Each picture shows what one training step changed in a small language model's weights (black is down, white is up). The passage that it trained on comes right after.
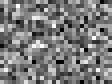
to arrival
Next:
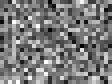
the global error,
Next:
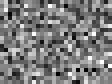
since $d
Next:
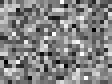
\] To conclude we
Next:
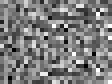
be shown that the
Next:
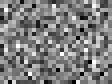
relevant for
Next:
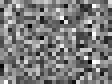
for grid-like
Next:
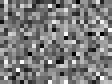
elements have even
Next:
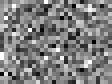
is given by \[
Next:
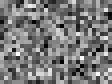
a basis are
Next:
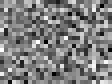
not occur without
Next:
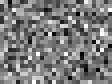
system $H$
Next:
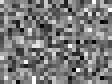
$Q$ from
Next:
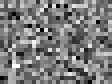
as a feature
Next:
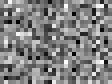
\`a diviser
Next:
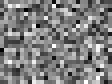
provides a dynamical
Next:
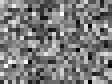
any other value of
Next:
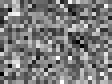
are the components of
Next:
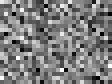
fixed point in
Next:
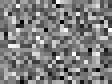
distributions. This paper
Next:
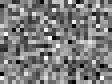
associated with a function
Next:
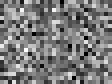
list of
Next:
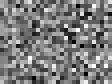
saw in the
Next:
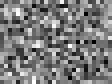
$V$ contains
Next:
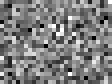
para modelar o
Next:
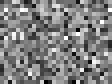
vanishes for the
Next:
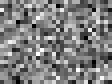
Sci Centre
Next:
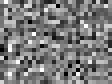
it is a
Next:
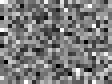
start by
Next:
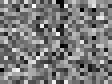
\equiv r
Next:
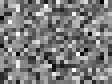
for intersections,
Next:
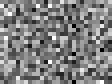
so weakly locally
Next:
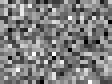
ideal $S$
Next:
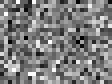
are true: \[
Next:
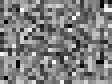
of linearly independent
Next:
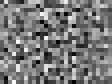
Ilie in
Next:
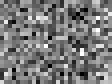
optima are defined
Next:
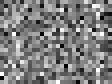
for computing
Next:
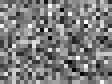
as the product of
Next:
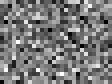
the two manifolds.
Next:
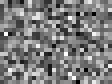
$ and $
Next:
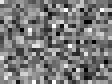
$E$ be
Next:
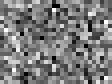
stress, these
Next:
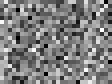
more general variation
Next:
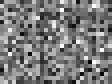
for greater
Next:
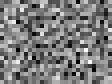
relaxation is
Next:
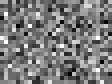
two steps.
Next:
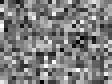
} If we are
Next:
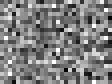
general compact closed Riemannian
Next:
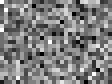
numbers are generators of
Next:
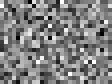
linear advection
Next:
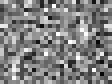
we prove the
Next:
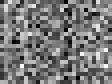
an essentially unique
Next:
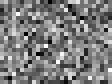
the factorization of a
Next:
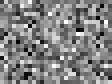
equivalent to minimizing
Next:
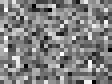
prime numbers depending
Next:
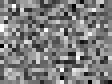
given by \[ D
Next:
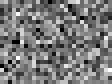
the orthogonal matrix
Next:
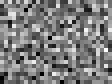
invariant of a
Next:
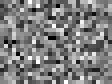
$\Omega =
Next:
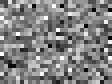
This work was supported
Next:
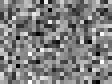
as in Lemma
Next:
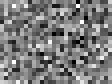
design spaces are given
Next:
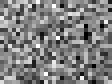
was supported in part
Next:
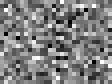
The purpose
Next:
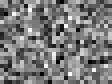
$\lambda \in
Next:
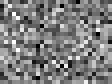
estimates in the second
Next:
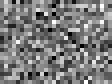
the following result.
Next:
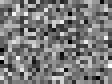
to a point,
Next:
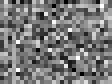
in the following
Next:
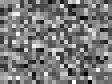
to the constraints
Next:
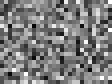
mention Proper
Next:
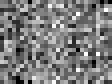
merely to
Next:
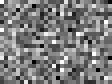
reference solution,
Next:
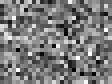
of the map
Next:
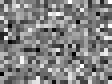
assume each element of
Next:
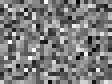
gives (by taking
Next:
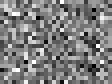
\leq q$
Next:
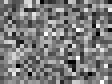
that the connectedness
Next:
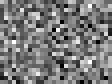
degree two. The
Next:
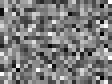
reason why
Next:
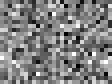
Banach manifolds
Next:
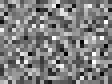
for stimulating
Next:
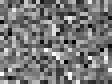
a moment of
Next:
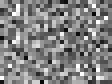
attach to
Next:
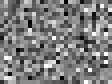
or simply that it
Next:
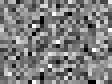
cohomological dimension
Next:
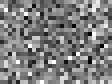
trivial for each prime
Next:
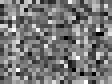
of the decision
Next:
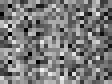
for all test
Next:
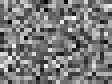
of the constants in
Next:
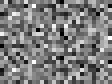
\le \kappa
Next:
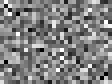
sufficient to yield
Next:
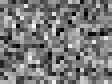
$\lambda$ on
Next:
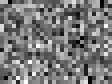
days are
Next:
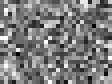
prove our main
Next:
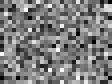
is hardly
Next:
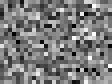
for $g
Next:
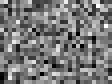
cases is a
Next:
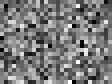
0}$ solving
